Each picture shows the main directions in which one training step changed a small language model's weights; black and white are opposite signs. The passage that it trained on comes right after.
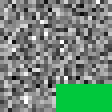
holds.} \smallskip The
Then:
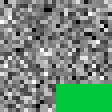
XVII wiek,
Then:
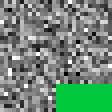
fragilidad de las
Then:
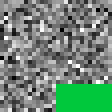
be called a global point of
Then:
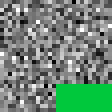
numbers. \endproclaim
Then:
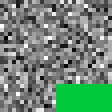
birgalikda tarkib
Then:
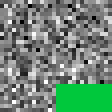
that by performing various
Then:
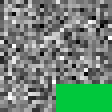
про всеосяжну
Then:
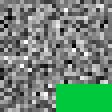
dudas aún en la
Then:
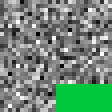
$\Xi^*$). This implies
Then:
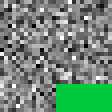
procedimentos em
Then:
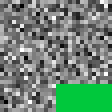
the claim will use the ideas
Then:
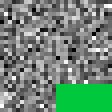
way (up to permutation).
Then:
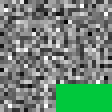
theorem. \begin{theorem} For
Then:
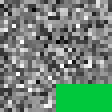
як дозволені,
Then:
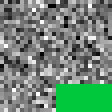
erede di una casa
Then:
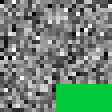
worth noticing that for any
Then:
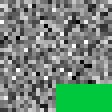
Theorem \ref{ThmC}, which
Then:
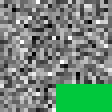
mumkin: $$\pi =
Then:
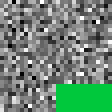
order $p^2$. Since
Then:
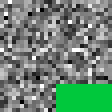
realizar a escolha das
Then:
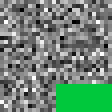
EDS than sedentary
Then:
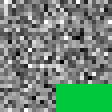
denote the cube homothetical
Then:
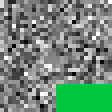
that the function $V$ and its first
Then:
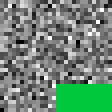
already see that $$
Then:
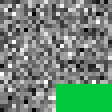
diskont kartalardan
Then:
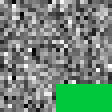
such that $\gamma_1(1)
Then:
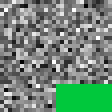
soʻzi ila
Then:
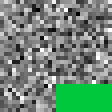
GELL, A.,
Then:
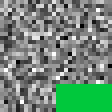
truncated potential
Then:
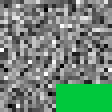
dat zegt een
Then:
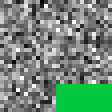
Winarno, W. A.
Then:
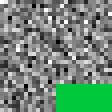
approximately 11.1
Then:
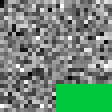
respectively $Y$ and the
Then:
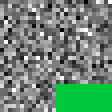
considered which corresponds to a
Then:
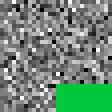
of the saddle-point
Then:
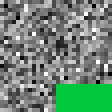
Lefschetz trace
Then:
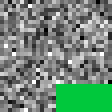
О, Бернацький
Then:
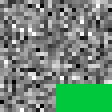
Indeed, according to
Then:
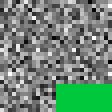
voor de eigen
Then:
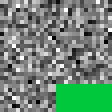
невысок и перед
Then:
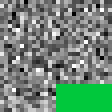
the formation of personality,
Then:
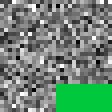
paper, %for any positive
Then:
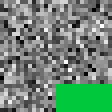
Thus, the traditional
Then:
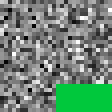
when $n$ approaches
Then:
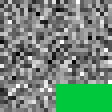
found in \cite[Lemma
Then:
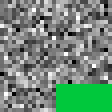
the resulting numerical method.
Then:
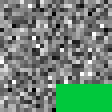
0$ and conditioned to stay positive
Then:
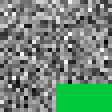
as ressalvas.
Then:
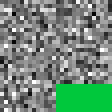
both accuracy and
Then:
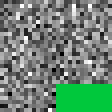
ma'rifat ona tili
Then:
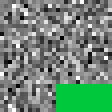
to show that the hermitian
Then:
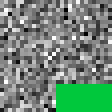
tizimida katta til
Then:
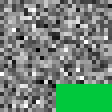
can be rewritten as $\sqrt
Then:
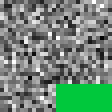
KANs(c), and the
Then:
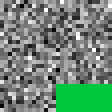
is an eigenoperator of
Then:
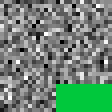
complémentaire. -
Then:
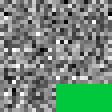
non-linear integral equation (see
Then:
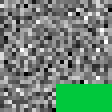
$T^{k}$ contains this
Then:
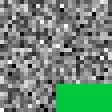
X. \] They thus have
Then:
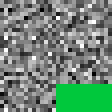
The bundles with connections
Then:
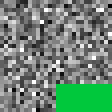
hyperelliptic curves
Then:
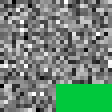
region of uniform density
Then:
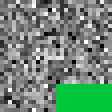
и активным образом
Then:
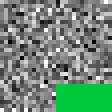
> 0$ for any $u \in
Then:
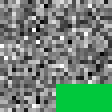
os cartões furados da
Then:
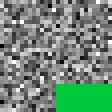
The following theorem gives a characterization of
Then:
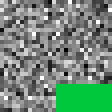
and a continuous homomorphism $\tilde
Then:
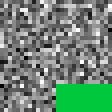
Mt. In this work
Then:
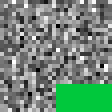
ko‘p yema»
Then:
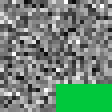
i.i.d., then
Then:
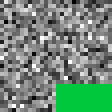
talabalarning individual
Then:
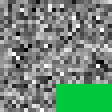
map and $id$ maps the only
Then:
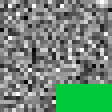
can prove \begin{multline*}
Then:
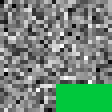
amaliy mashqlarni
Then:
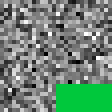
A better approach to obtain this,
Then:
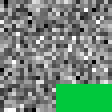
Thus, such a point is
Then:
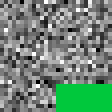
U_{\theta, \epsilon}(S)$
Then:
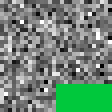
The paper is structured as follows.
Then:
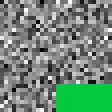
ma'noda repetitor
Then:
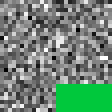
stipulate axioms
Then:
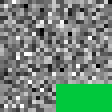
házirge shekem
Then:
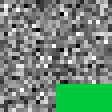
"So'z sehlari"
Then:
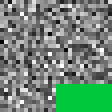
regular by \cite[Theorem
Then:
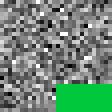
etish mumkin
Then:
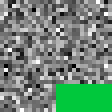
to the Riemann zeta
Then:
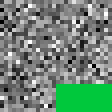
edi. Undan ham
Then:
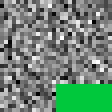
of the error as a function
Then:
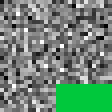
savolga javobi uning
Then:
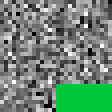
phase portraits of
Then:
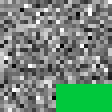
It is not difficult to see that
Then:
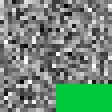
junto do Canal
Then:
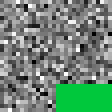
PH.D (UMM
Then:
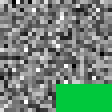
tipologia decorativa di
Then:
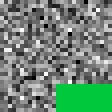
of the foliation that
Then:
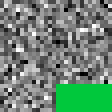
collecting academic
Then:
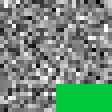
problem, it is also interesting
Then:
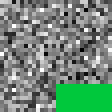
being $0$ -- this is
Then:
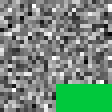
precisa ser buscada
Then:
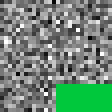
які містять прямі
